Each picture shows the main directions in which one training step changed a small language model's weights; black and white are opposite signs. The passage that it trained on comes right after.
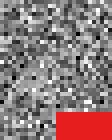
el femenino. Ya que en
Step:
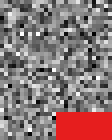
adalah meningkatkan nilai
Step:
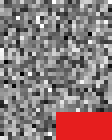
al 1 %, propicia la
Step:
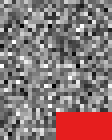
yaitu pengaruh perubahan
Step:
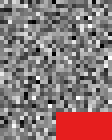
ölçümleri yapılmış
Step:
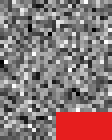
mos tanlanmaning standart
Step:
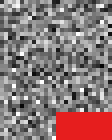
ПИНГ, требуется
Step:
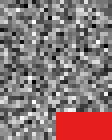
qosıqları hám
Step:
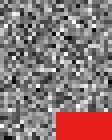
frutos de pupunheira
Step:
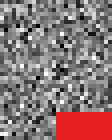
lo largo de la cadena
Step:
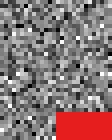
التخطيط لإنشاء
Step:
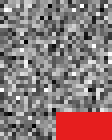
в республике, но
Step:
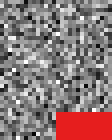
ao Tribunal do Júri,
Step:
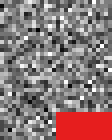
савдо ҳар бир
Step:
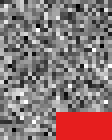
boy bo'lmasa, bu
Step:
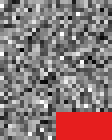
повноважень між
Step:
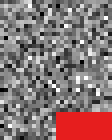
Door de omschakeling
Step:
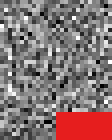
and anatomical features and the
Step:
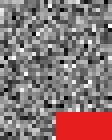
uni darhol bartaraf
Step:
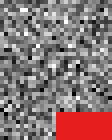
qilish quyidagi xulosalarga
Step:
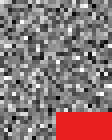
хизмат кўрсатувчи
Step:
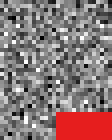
urgente necesidad actual,
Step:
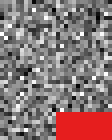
joriy qilish amaliyotiga
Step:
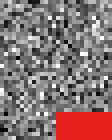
do terreno pelo índice
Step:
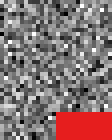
que o mínimo possível de
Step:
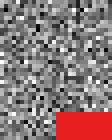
ёрдами тиббиёт
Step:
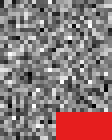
obtenidos para cada ítem
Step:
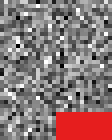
of Econometrics, 52,
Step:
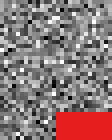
trenne ich mich nicht von diesem
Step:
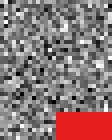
է այն
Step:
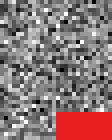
включение в анализ
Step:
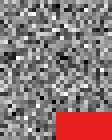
характер. Так,
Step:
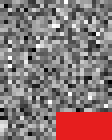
nämlich auch die Nachkommen
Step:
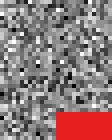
moliya tizimida portfel
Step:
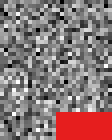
de 61,2 comparativ cu
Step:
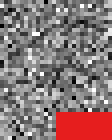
y iv) De las conclusiones
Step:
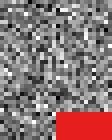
diagnósticas suficientes para
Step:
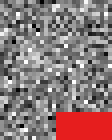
Dr. Alexander Rack,
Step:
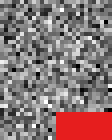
o‘simlik hujayra
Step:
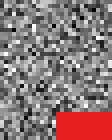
S. M. e Macabéa
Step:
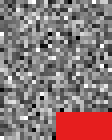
сиртининг кўриниши;
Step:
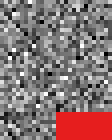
davomida 200 kg kartoshka,
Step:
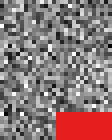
da estabilidade postural em
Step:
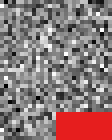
- jamiyatda imkoniyati
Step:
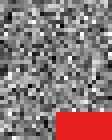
manera: Podemos denotar
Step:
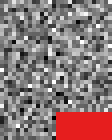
по Буратто). Операции
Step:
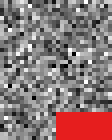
kemauan dan komitmen
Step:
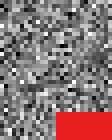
de sphéricité de Bartlett
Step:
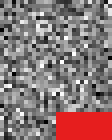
aluno, mas ao mesmo
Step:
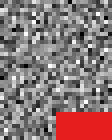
ilegal lintas batas,
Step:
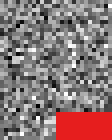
a criação de bases legais
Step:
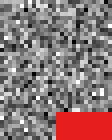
elitaning asosiy maqsadi
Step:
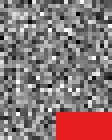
sifatida ommalashgan
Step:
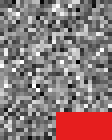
Prof. Dr. CHINGIZ
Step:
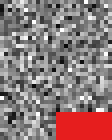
қандай шароитда
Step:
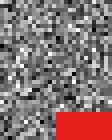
бўлади. Иккинчидан
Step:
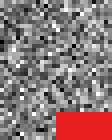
você deseja ter acesso ao
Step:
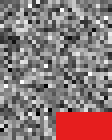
qazilgan qabrdan olingan
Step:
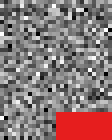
empreende sobre a mesma para
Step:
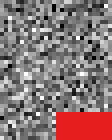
Der Artikel von Lea Sara
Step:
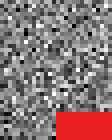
Drogas, Alcohol y
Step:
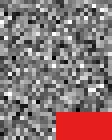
en opvattingen. Het
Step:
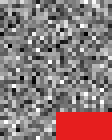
de grados académicos por
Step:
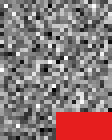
gatunków ptaków
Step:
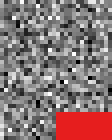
meio a uma sociedade marcada
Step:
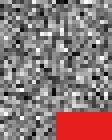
*Journal of the New Economic
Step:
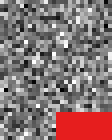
madrasasi Probolinggo
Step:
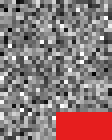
इस प्रकार
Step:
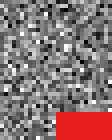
bu udum yo'qolib
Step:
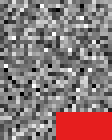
and dynamic field.*
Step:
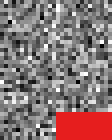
à l'étude, les raisons
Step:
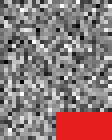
mulohaza yuritish va real
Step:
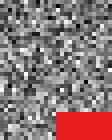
Universidade Federal de Campina
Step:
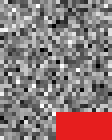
serán juzgados a efectos
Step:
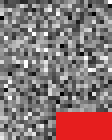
другой страны; если
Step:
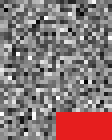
A meta-ethnographic
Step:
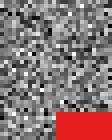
Prediction Model based on
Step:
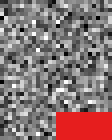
призванное усилить
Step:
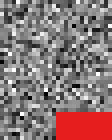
«Услугодателя» по
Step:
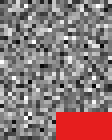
обязанностью), т. е.
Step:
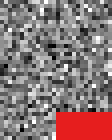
de la información en un dominio de
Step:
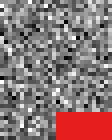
bolǵan korrupciya
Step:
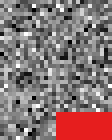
as glicemias capilares,
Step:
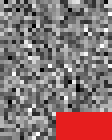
peserta didik diarahkan
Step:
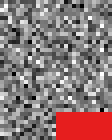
ainda mais se levamos em
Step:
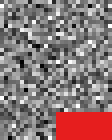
среду месяца вся
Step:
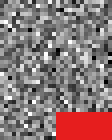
selektivlik va katta
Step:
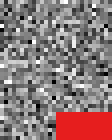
Oficial al Republicii
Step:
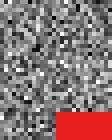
sobre o tombamento da casa
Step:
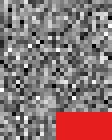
en general, la susceptibilidad del
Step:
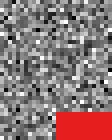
Germany. 9. Носиров
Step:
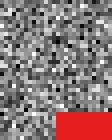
(Lead)** • Martin
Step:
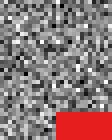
concentratieverschillen bij
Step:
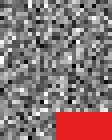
даврида коллеж
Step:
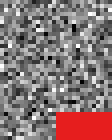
2023). Conclusiones La
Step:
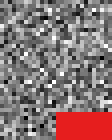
soya navlarini ilmiy asoslangan
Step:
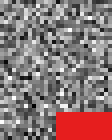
bayad zotli qo‘ylarning
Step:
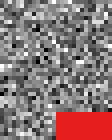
unga 4 ball qo‘yiladi.
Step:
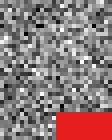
به کار رفت و
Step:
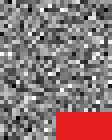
of rights, participants in
